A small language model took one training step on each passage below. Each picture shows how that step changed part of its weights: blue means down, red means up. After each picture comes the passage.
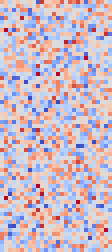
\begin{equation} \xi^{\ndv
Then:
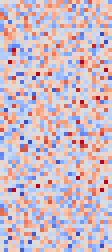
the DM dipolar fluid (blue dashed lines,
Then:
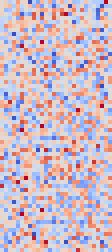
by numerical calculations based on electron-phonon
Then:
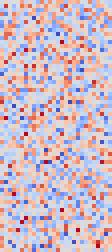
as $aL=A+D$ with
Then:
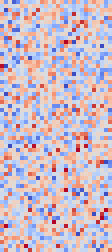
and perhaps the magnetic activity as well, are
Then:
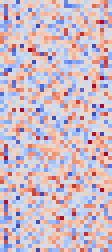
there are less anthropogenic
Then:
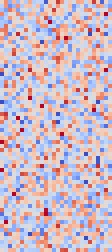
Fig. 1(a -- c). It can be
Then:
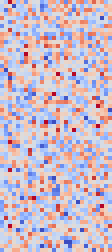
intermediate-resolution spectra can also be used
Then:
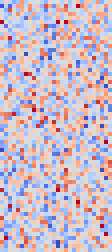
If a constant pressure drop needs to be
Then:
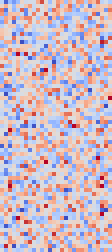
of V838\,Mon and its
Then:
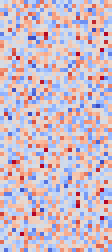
a massive quark in the external gluon field in the
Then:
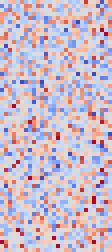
In order to tune $\Delta\phi$ to
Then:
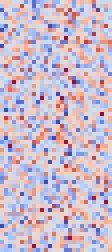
pairwise distance $r_{ij}$ has a potential
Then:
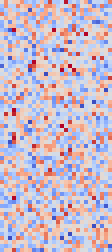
the variable $ r $ to $ \zeta $,
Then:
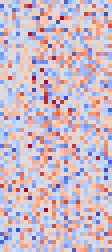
which is expressed in the following group of equations as
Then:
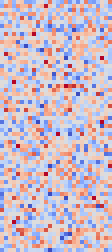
from the edge mode $\ket{L} $
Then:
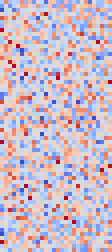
which some setups are modified or additional details
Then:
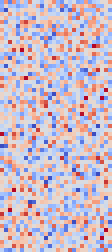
allow us to formulate many observables which can
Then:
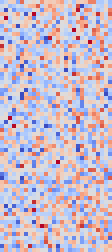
But the ghost degrees of
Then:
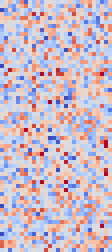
time domain characterization of frequency standards,
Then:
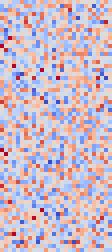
the neutrino oscillation parameters are assumed known while both
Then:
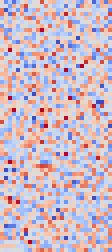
and Zanelli (BTZ)
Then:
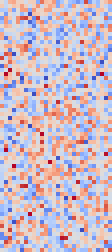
\caption{Ligatures of initial samples
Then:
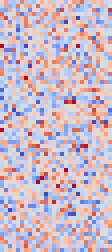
the first p levels while the ground state could be
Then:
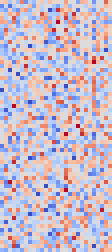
classes while allowing us to uniformly collect
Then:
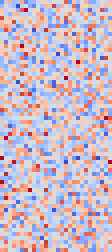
numerical strategies to perform incomplete quantum process
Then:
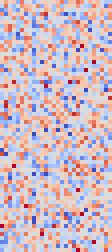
set to $n=1000$, and the results
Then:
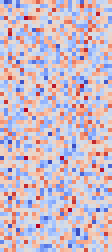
Weinberg, Phys. Rev. Lett.
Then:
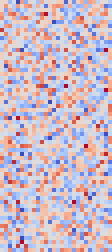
ms. The images is dominated by the noise
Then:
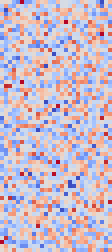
simple and straightforward way. In addition to
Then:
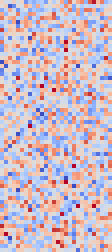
two interfering beams can be described by the
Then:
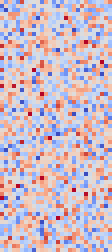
aging research has not yet been quantitative
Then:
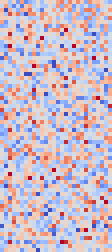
evolving galaxy that would need to be taken into
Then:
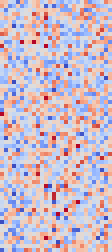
scientists. However, because of the
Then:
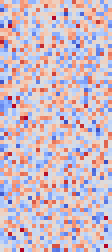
and it is velocity-independent at the leading order
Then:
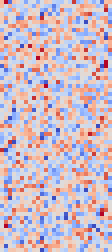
Commons license. More than
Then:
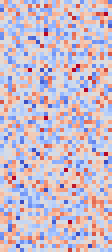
any two particles that are no more than two orbitals
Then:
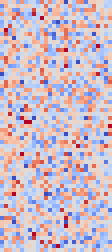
each panel, that is, $w_1=
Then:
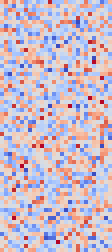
arbitrarily large by varying a single combinations
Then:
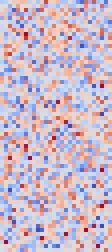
{} } \end{lstlisting}
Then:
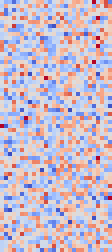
of Grover's algorithm over a classical
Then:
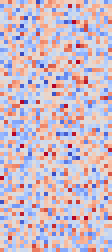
> 0$. Property (8) follows from
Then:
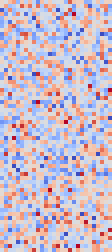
$4 \times 10^{8}$ events have been
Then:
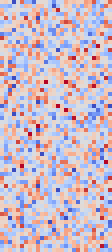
exonerating tweets with purported
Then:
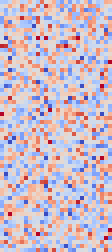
\citenamefont {Cavagna}, \citenamefont
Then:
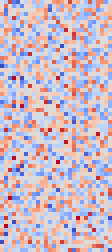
areas of their bins, i.e.,
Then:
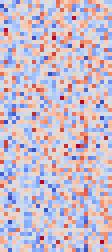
can perform both affine and non-rigid
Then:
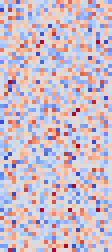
$-16$, respectively. Thus, it is sufficient to
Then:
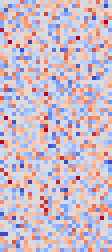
the work of hundreds of individuals
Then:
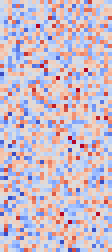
questions about the potential for copyright
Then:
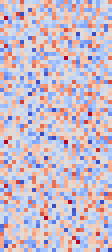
this, we can compute the standard deviation to the
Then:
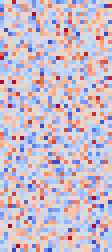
$\alpha_{1} = \alpha\cdot
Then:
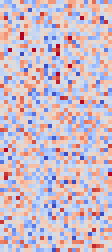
using the non-negative matrix factorization
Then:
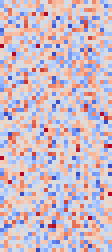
show the calculated value of $\Delta T$ for both
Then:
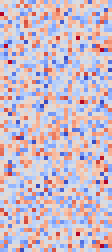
the non-hydrogenic 2D
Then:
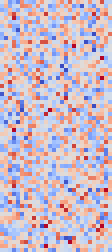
that have no influence on designs.
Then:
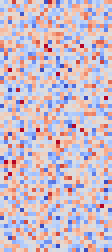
Table \ref{tab1}. General
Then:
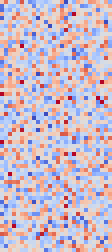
pairing, which can be expressed in terms of
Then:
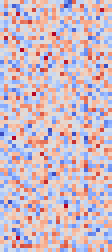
embedded in this process either by assuming that
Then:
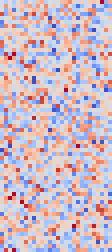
of order $l=1$ from a training sample
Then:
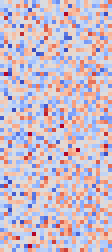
augmentation}: For stage 1 training,
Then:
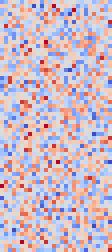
impact of the choice of recoil scheme in the
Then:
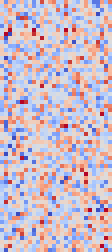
given in \citet{cmm03}. The mass
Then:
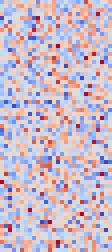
\end{eqnarray*} If we expand further in
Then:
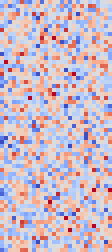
deploying individual FI laser beams
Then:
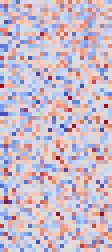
can also be deduced from the decay of
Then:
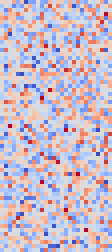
arbitrary dielectric distributions. Our method does not
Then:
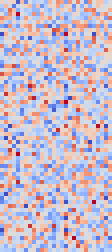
small objects respectively. This does not bias our
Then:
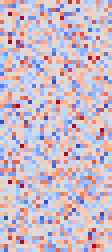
expression for this velocity within the continuum limit.
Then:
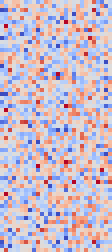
\end{titlepage} \tableofcontents
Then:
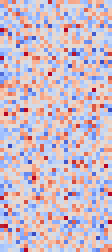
respect to the detector, while the right panel
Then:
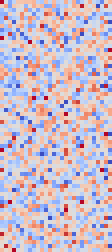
Istituto Tecnologie e
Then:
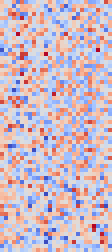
exploratory measurements, especially in
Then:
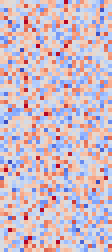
the analysis presented here lends support to the
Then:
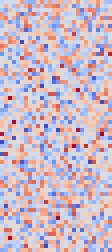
the idea of direct quantification from projection
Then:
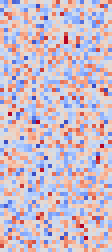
configurations \cite {Vijande},
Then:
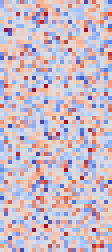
say that the close proximity to the side
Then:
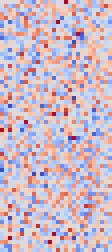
the PPS is very important for checking different
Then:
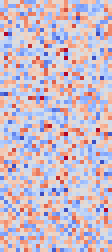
the contribution from many sightlines. {In
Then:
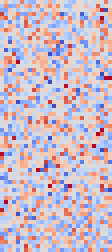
the quasar's broad-line region
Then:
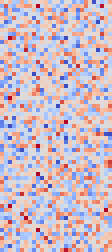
is recovered even for the 15\%
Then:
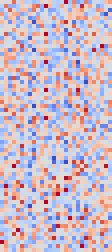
Notice that in this scenario, $\Delta
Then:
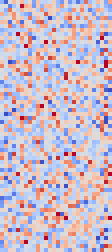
\\ for cosmological gamma-ray burst model
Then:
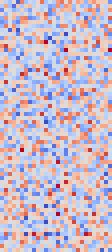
now. \section*{Acknowledgements}
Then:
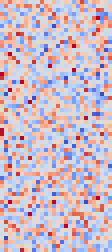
is the art/ROOT data
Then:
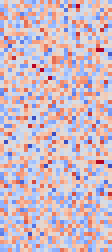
the mass, it is shown that its spectrum is pure
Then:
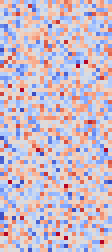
spin of one of the black holes is fixed at
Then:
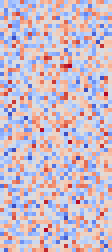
related, via duality, to any brane with
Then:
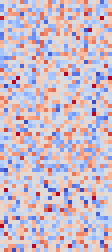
our incident wave $\mathbf E_0$
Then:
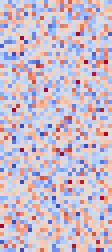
velocity $K_P$ and systemic velocity
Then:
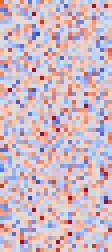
unstable mode in the paraelectric
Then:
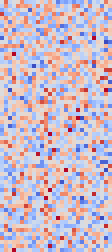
the $j$th item representation (column of
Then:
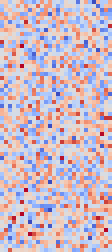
the blending formula \begin{equation}
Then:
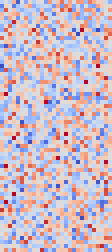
respectively. The cross section $\sigma_{inv}$
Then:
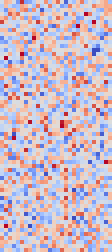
behavior on the whole, how parts of the
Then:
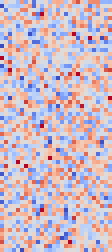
term introduced in the Yang-Mills
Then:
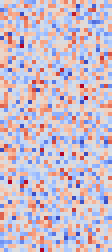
the theoretical prediction~\cite{Ali:01}.
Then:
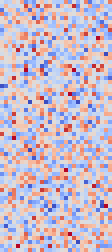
an efficient algorithm for partial fraction decomposition with just
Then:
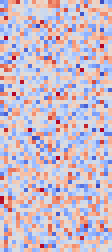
{\normalsize host}} \State
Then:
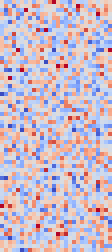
collected with a two displaced tracks
